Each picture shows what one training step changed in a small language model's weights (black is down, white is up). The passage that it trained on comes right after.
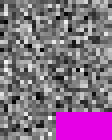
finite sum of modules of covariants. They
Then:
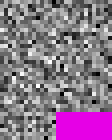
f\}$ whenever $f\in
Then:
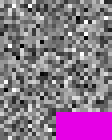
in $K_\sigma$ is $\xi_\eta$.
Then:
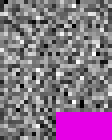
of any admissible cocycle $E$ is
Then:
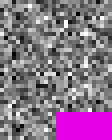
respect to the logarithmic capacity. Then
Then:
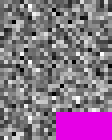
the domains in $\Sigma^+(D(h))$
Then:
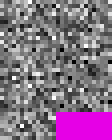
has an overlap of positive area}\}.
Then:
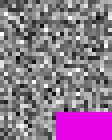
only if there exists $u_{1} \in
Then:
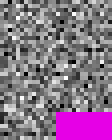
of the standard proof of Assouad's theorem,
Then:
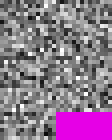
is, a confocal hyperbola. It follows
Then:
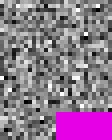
.$$ Since $L_\Lambda^1$ is small
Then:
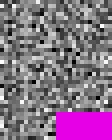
the discussion in the first paragraph. The theorem
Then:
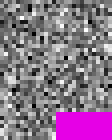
two different maximum Courant numbers,
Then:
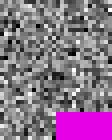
$|\mathcal{F}'|=m$ and such that the
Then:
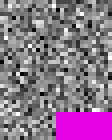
results derived in \cite{KMV} for strictly
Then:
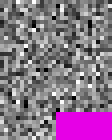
in $u$ with poles of order 1 at the
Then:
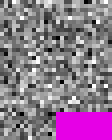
results drawn from the offense and defense
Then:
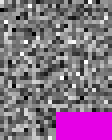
problem (\cite{corradi}). It is equivalent to
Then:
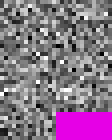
commutes with $\overline{A_j}$
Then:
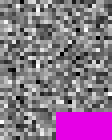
$E$ be an elliptic curve defined over a number field
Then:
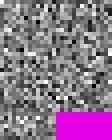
matrix $A_1$ has dimensions $x \times
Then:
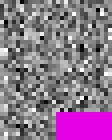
Moreover, a maximal interval $I$ such that
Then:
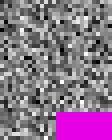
\begin{thm}\label{thm-2} Let
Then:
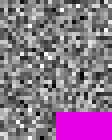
the tangent and outward normal vector fields $t$ and
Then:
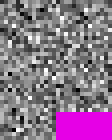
(u)\right) -\sinh \left(
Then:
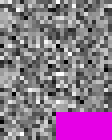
: \; G \times G \to G \] \par
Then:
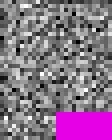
shall show that there is a close relation between the
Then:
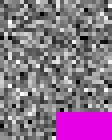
define, Then set \begin{eqnarray*}
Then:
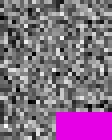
of sets are distinct. In fact, we can considerable
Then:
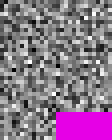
of $X$ for all $i = 1,
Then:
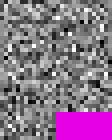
or $\abs{H}$ is odd. Suppose
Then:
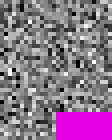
\lambda_d \pi(d)$ is a convex
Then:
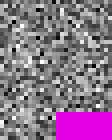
ways of stabilizing the splitting scheme with a
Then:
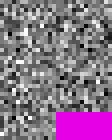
Bloch-Beilinson conjecture; see,
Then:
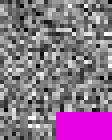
$p_\ll$ we have $$q_\ll
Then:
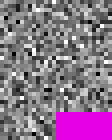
the form $$T=C_{m_1}\times
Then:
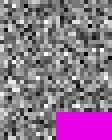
\noindent {\bf Proof:} Let us write the
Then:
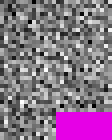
three claims: \begin{enumerate}
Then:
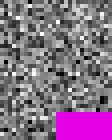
Since the left-hand side of the above equation is
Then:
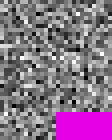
$a_j^\varepsilon$, $(i \not=
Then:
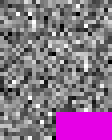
$\shh\in\schp(0)$ and
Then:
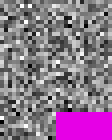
\cite{ET}, \cite{XT}.
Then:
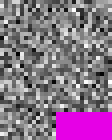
possible cases $s_i \nequiv$ 0 mod
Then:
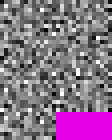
and degree $2$ for singular and regularized
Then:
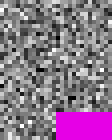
weights to both $(-\infty, 0)$ and
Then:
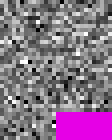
$\Sigma_2$ by interchanging coordinates,
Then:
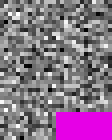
as we want to get that \begin{eqnarray}
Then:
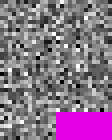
$k_1$ is the wave number in the
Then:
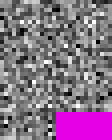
in the restricted family of type judgements
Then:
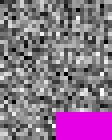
\begin{itemize} \item[(a)]
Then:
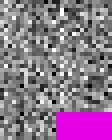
report on augmented truncation approximations to
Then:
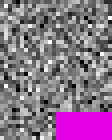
the bottom row, resulting in the upper graph
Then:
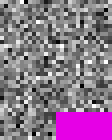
\beta \cdot \bm n\, ds$. We
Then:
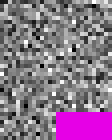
for $i\in I$ satisfying relation
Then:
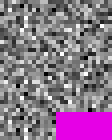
the dual of $H_0 \cup
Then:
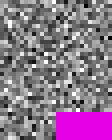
the domains are distinct, and suggests that we
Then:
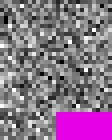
consider the canonical resolution $\pi:X\to
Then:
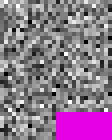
This implies that $(P^{\varepsilon},\Lambda^{\varepsilon})$
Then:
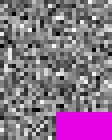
supporting FP EE. They describe how
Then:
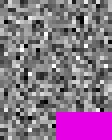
Let $M$ be the $r\times r$
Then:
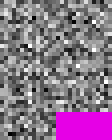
\\ v_m \end{pmatrix}, e =
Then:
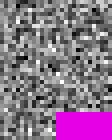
joint classical cumulants of
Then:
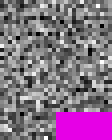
Also, upper-bounds for the deviation
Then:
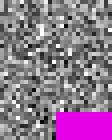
as \be \label{diff slo}
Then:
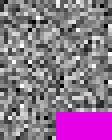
of $\sigma_\mu$ in (\ref{sigma})
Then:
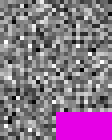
this theory. In the Colombeau
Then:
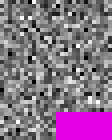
{Cauchy's infinitesimals, his sum theorem,
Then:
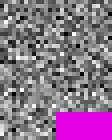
vertices. A rectangular grid graph (or simply
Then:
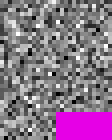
fact, in ~\cite{MR92}, it
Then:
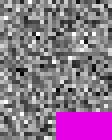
where a uniform affine model of the uncertain diffusion
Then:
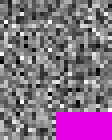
polynomial of degree $j-k$ in $b$
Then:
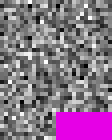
copies of the mirror image of the
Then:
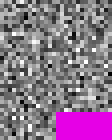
spheres have been obtained by computing the
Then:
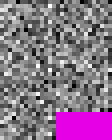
this event one can restrict to finite coverings of
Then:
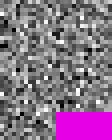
of a variable $\basel{x}{i}$
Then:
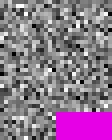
well behaved with respect to $t$, it is
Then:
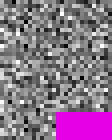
but not right Ore domains can be constructed as
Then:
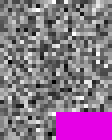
$z_h$, which bound the lobe, see
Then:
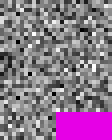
\proof To prove (i) consider any set
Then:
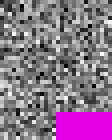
\noindent (i) if $V_1$ and
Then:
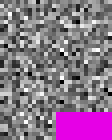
$(x_{n_j})$ of the sequence
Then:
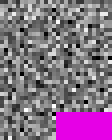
Therefore in view of the existing knowledge on the
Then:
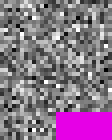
the page 74 of \cite{H3})
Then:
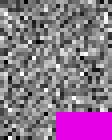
only to use the relations (\ref{auxrel}).
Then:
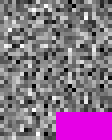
Mathematics, University of Turku,
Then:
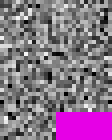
\in C^\infty(M)$. Now, fix any
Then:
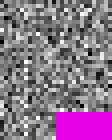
In fact, for $t \neq 0,1$,
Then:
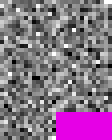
Such squares are gray coloured in Figure
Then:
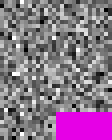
transversal $T$ of $H$ in
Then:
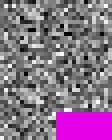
is a tame set of partial isometries.
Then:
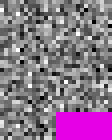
equivalent to the following \textit{observability
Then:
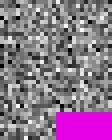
way: all pairs of equivalent points lying on the
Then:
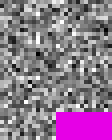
be a matrix which is obtained by changing some
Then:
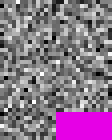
for construction of $HPC^*$. The
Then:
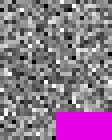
defect groups]\label{central} Conjecture
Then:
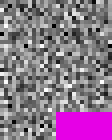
K_i \\ u = \hu \quad
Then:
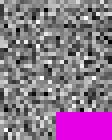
categories (e.g., nuclear,
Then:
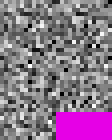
E. ZEIDLER, {\it
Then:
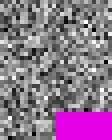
on $\mathbb{R}_{+}$ associated with
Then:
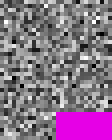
16 sont suffisants,
